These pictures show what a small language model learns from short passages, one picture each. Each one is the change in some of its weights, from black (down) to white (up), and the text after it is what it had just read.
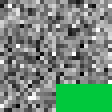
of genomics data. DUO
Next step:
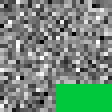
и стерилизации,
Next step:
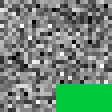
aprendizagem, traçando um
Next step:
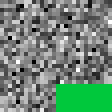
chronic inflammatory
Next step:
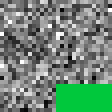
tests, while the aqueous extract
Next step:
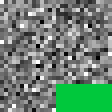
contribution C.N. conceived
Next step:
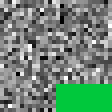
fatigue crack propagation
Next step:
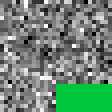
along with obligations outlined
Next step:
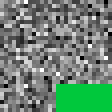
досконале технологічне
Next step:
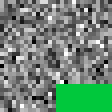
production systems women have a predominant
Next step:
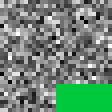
are closely interconnected and
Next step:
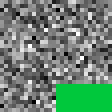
periods, resulting in relatively
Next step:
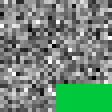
va ruhiy barqarorligini
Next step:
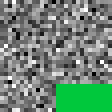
reg, poly_transform):
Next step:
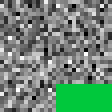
to which the initiation of treatment for
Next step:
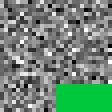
органа Федеральной
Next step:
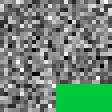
the booklet you will find poster
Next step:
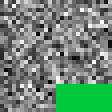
Verknüpfungen aus
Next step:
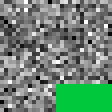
necesare la stabilirea
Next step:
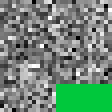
patients with melasma and the risk factors
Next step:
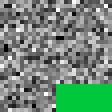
study the extent of fibre
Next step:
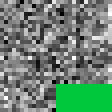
Bartosh A.A.
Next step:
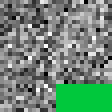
alternative for modeling complex and
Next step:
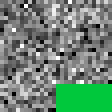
Kibra Sub County,
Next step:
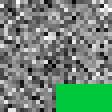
аллергология ва
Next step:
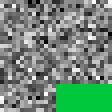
of electromagnetic
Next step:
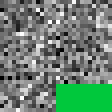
sobresalientes al papel,
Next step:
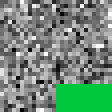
RP4 (upper row)
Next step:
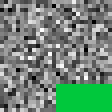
виступає не лише
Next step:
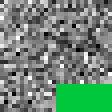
acadêmica do curso de
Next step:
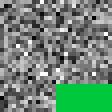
findings confirm the conservative character
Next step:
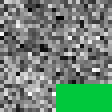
estamos solas ni solos en
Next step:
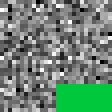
bereits vorhandenen
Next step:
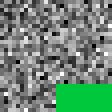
Conductivity time series. Fig
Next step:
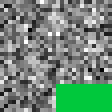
general interest of the community, such as
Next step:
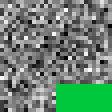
perde um potencial campo
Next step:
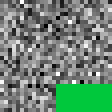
2 days after onset of
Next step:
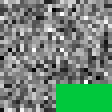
diorientasikan pada
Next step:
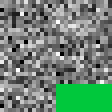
xususiyatini, matnning
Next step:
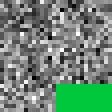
local population. The study analyzes how
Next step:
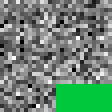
an academic space and scientific environment for
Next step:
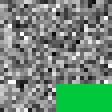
was packed into a Petri
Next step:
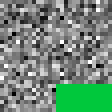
firm value: evidence from
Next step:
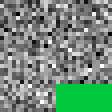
to media configuration features such as
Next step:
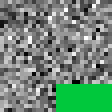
birinchisi, internet
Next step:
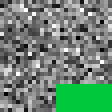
que se tenha construído
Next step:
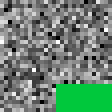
planning, the shaping of
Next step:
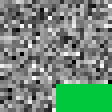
from 1053 in pure DMSO
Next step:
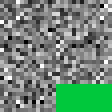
уни изчиллик билан
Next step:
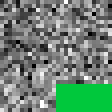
vários componentes celulares
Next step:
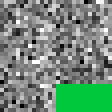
such as eWOM and
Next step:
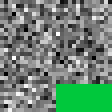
muammolari orqali
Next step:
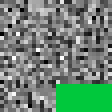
chiqish; -milliy
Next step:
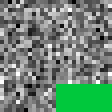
by the olive fly pest
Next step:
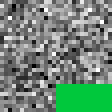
os riscos e os benefícios
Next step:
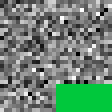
documental” puede devolver
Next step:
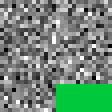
Yes Notes: The Tell
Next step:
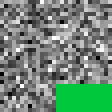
used in this manufacturing setting
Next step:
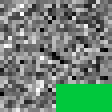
requirement. Although the
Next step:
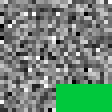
Amabile bo'lib, u
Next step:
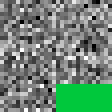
cities. In the context of large
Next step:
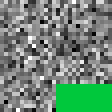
a 5-point scale (Figure
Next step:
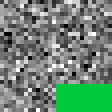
Direct Methods focuses on
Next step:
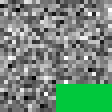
Safeguards For each of
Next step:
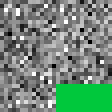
coefficient values greater than
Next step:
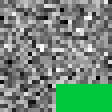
perplessità, poi
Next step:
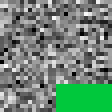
using first-principles
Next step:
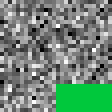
grade fluids equations ,
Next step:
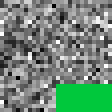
tormenta*, coordinado
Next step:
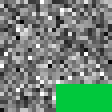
indicate that such a temperature reduction
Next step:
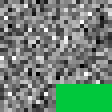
Repositories On Github:
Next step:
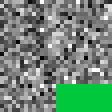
addition, they have to know how to
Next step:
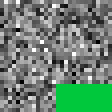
textos completos no
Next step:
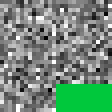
students' adjustment very strong
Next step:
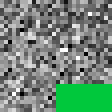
alunos, que na modalidade
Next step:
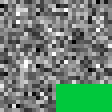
ihre Anmerkungen
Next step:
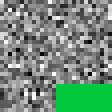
No formal education Reference
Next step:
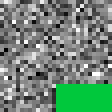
Pi Der Raspberry
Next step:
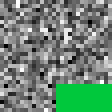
мы – они глазами
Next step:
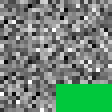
in the lower arms at their
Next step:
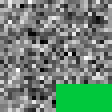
institución se trata?] G28
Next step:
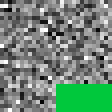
reveal the morphology of the
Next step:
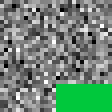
The subsequent analysis compares
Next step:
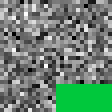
their mother tongue. It is
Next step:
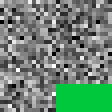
la variable ambiental en las
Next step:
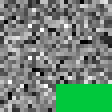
in developing this kind of
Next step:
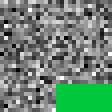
human body or an engineer who
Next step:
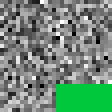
that provide three valid states and one
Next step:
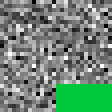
trabalho*. 2013. Disponível
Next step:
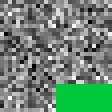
visions emerged in the aftermath of
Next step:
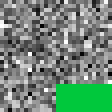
investasi secara bijak
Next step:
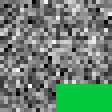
attacks on record, with an
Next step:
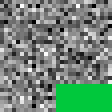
As already mentioned,
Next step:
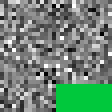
ґрунтуються на
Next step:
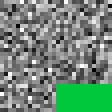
backscatter modulated onto
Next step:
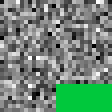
and evaluation of information relevant to the safety
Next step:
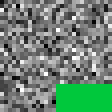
است بلکه در
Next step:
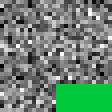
as people, the family of God,
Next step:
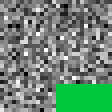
lugar social de actuación de
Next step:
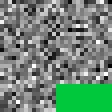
and anatomical studies in the experimental
